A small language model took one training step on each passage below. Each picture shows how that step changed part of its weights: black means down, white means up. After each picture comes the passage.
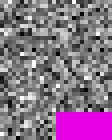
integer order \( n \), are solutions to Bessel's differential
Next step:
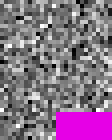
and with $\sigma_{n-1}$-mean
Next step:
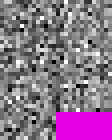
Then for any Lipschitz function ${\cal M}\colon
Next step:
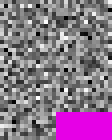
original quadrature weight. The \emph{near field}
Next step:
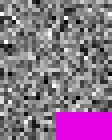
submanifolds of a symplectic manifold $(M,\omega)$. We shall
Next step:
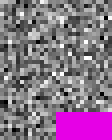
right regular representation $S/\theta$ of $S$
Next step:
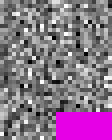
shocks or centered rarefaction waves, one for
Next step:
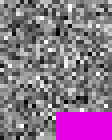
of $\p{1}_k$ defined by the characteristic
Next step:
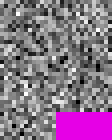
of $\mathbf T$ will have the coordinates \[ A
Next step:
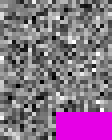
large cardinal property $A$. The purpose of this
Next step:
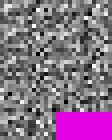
+x+1)$, respectively. Moreover,
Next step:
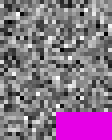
\newblock CUP, 1984.
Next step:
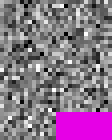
and $t\geq 0$. Here,
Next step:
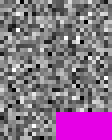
to a run $\run$. For the three
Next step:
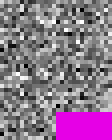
25 Ry for the carbon tube.
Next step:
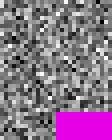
aim of parameterizing Lyapunov functions for the individual
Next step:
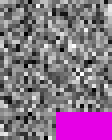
since $\tau\in M_\kappa$, hence
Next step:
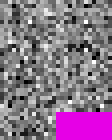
*$. This realizes $x=*x$.
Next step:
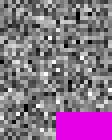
of the adaptive LQ problem. Since the true parameter
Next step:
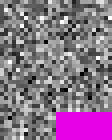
a Young function and $\theta \in G_{\theta}$,
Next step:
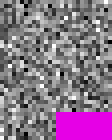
and the electricity bill must remain constant over each
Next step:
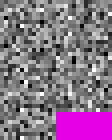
case. \end{thm} \noindent
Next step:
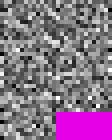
overcome this difficulty we consider instead two other models to
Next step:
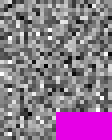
In this section we introduce notations for representation theoretic objects
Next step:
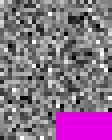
argument, $Y_k$ has the same orientation as
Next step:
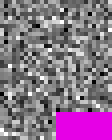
battery constraint}, is the energy constraint stating that
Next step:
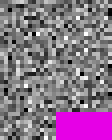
is a chance of up to 90.64\%
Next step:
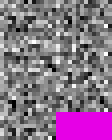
Department of Mathematics, University of Manchester,
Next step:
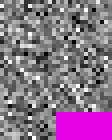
To describe the required energy requires some background on the structure
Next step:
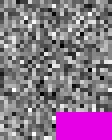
r\in \mathbb{R}_{\geq
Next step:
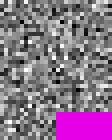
by \eqref{eq4.17}, then using the
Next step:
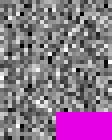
the 1980s, Koecher and,
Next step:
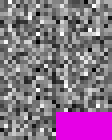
In order to prove our result the following result from
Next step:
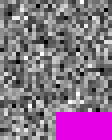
damping density distribution function at $t=60,
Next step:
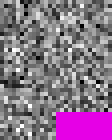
and its spatial derivative $\ds{\frac{\partial
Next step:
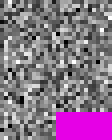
s\right) \right) ^{i}%
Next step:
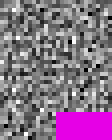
\newblock {\em Knots and links}. \newblock
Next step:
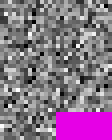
playing a basic open set $V_i\subseteq
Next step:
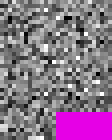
Montoli, D. Rodelo, and
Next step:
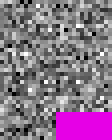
for $k \geq m-1$
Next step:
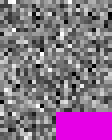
being semiregular as defined below. There are
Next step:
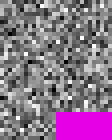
\begin{equation} G(z) :=
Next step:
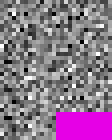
8]{Durran2010} like acoustic and
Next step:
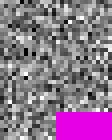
of $\bar{\mathcal W}$ on an open set of
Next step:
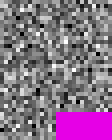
but a different map, say $g:J\to
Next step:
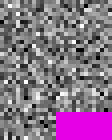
language processing \cite{Gardner2018} and
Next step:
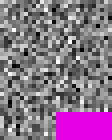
contradiction. When $V_\infty=0$, we observe
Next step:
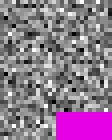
calciner reactor segment to which the
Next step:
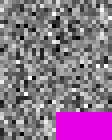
written as \begin{equation}\label{eq:
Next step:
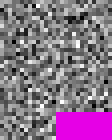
is an $H$-stable right ideal of $Q$
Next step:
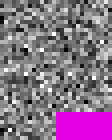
the hypothesis of Lemma 2. Since $\sum x_i
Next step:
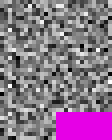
is an abelian topological group which is locally compact as a topological
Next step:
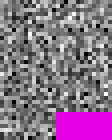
$G$ is a combination of the graphs
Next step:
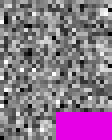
fully divisible if it can be expressed by
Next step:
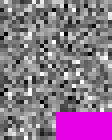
order statistic is one of the oldest statistical tools
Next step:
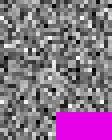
deal.II scientific computing library
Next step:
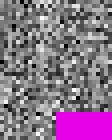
in a unified fashion. This is an
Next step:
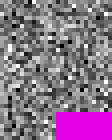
the image has integer coordinates. Choose a vector $\v
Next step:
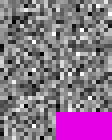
$ x\in X$: \begin{eqnarray*}
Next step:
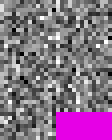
vertex $v$ of $G_1$. By
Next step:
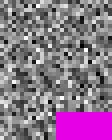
is disjoint to $L$ is contained in
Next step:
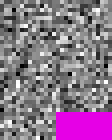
consult \cite{Apostol,
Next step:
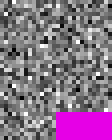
desired pair of type $20^tu^1$. Case
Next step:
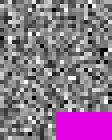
linear topological space is called locally convex if the origin has a
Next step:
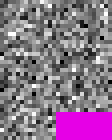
fix a lacunary sequence of integers
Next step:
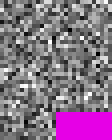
associated with $\c_{KR} (L)$ also
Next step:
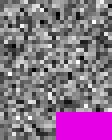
de $(M,{\cal F})$} \medskip \noindent
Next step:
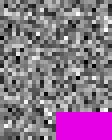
change of variables that also recovers the results of
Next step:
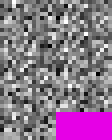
is\dss interpreted as\sss zero\dss
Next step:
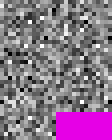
cone of $f$ at $0$, the pencil of
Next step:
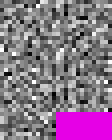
It is easy to see that, for each
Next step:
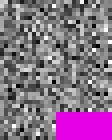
22, 23, 24] in a slightly general way.
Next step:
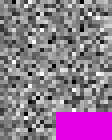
65th birthday of Prof.
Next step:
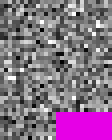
with the large-$\al$ asymptotic behaviour given by
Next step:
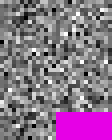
with $K-$quasinorm $\|\cdot\|$, any
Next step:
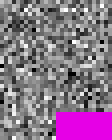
\boldsymbol{\nabla} ) $ such that
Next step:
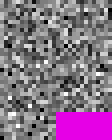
operator over our field $ \kk $ of characteristic zero.
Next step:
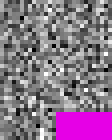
a higher-dimensional analogue of topological classification. Before we
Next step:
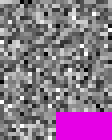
for all $\eta >0$, sufficiently small, and finally
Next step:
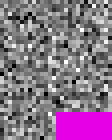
the same size $N^p\times
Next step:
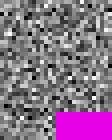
refinement in space-time domain. The error indicator calculated by
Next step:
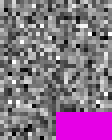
independent of $u_k, r_k$ and
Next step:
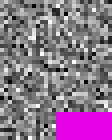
contained in (a twist under $\sigma$ of)
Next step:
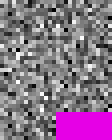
than $\cF$. Explicitly, we introduce the
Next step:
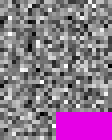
\end{theorem} The full scaling limit in the whole
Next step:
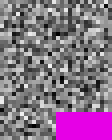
the parameter $t$}. A smooth curve $\zeta$ in
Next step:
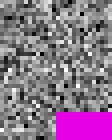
$(L \otimes R) I = I$, we need
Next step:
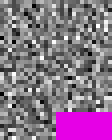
networks, the left hand-side is the capacity
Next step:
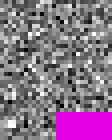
\label{thm1} Let $(M, g,
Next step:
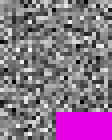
$r$ in $\overline{\mathcal{C}}$ which
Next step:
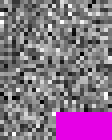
the solution is not accurate enough, it follows with an iterative
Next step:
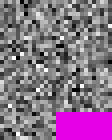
and timelike $\omega $ , then the similar result can
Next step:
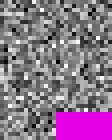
investigate Dirichlet-type series generated by representation functions that count the
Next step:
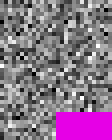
In a tipical simulation the number of paths to compute
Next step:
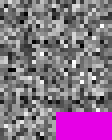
from [11] that conjecture (*) is equivalent to
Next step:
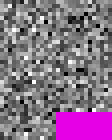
difference operator, $T_k$ is a hypergeometric
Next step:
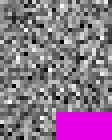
$F(X)$ has a well-defined product.
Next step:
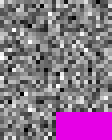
take $\eta = -\frac{\partial}{\partial t}$.
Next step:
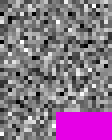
follows. Detailed derivations are supplied in
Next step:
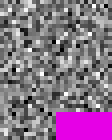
the boundary operator, and $g$ is the provided boundary
